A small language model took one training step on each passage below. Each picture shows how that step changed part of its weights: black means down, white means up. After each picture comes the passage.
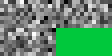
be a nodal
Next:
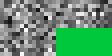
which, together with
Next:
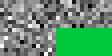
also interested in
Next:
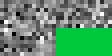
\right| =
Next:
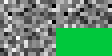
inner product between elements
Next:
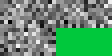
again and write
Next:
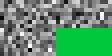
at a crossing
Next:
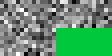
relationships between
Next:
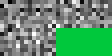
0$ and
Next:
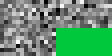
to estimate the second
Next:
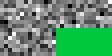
for every cone inside
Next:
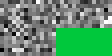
We know from
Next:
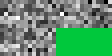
assignments are symmetric
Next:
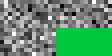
subspaces, say
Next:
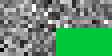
by parts formula
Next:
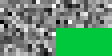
But this implies that
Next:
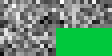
proof of the log
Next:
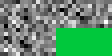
We briefly recall the
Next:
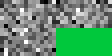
supported on the interval
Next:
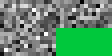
the switching sequence
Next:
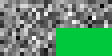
the above result the
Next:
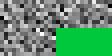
polar decomposition of every
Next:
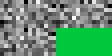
groups of even
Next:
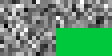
First, the
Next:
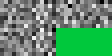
\forall \xi
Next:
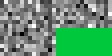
had perceived
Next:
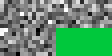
or opens a
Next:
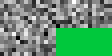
angle of the
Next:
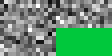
inequalities have been established
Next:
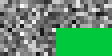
the environment or grow
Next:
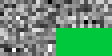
functions are as
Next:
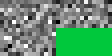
dimensional. A bounded
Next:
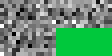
dx \leq
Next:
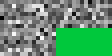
\ \leq
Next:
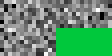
formulae for binomial
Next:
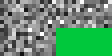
compute the algebraic
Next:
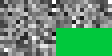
based on graph neural
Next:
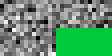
$\varphi$ are
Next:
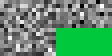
the properties of random
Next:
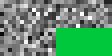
the system of functions
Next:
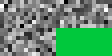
an odd cycle,
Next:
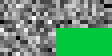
step of the moving
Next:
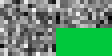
that the pairing
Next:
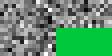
entries appear, but
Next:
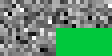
recall that the natural
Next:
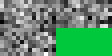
that there exist
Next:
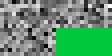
Instead, we
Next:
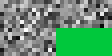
the effective system
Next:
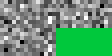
is as in
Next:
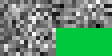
two LTI systems
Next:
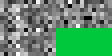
If $\zeta
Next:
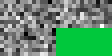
attention than others.
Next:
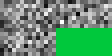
we define the distance
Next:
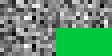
is not.}
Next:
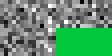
2: Proof in
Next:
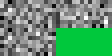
is a field,
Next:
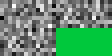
\longrightarrow \mathcal
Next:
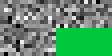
Shams A.
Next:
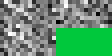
proposed algorithm. Let
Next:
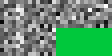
call these sequences
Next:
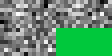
when we compute the
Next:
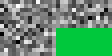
However, reducing
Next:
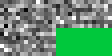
They are dynamically
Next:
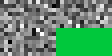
deformations of symplectic quotient
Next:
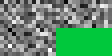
non locally integrable,
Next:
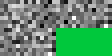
like $\mathcal
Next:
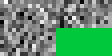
Let $r <
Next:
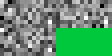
is a power of
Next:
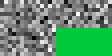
be a homomorphism.
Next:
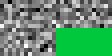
0$, given by
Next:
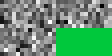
immediately implies the
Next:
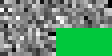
metrizable spaces of
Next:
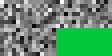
actuation boundary
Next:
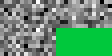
It is of course
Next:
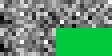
that fix a point
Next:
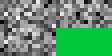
gives every left
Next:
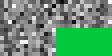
width scales based
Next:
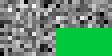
and we do not
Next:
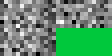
optimization algorithms with
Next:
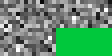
Barles and
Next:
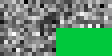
sequence has only two
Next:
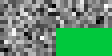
systems, the
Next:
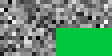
bounded in $\overline
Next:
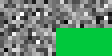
$X$ to
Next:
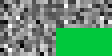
equivalent CPU implementation and
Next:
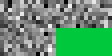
there is an
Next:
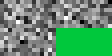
first main result in
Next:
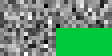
is the desired sharp
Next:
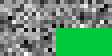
Conf. &
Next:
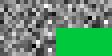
rank bounded above by
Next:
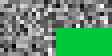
the theory of stable
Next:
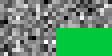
for all $n
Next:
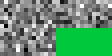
happen that
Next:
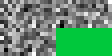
bit more spread out
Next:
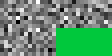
forms a basis of
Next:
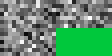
boundary correspondence,
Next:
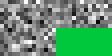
This will be our
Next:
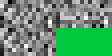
is a disjoint partition
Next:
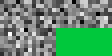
isoperimetric and
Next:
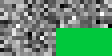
solution, ${\bf
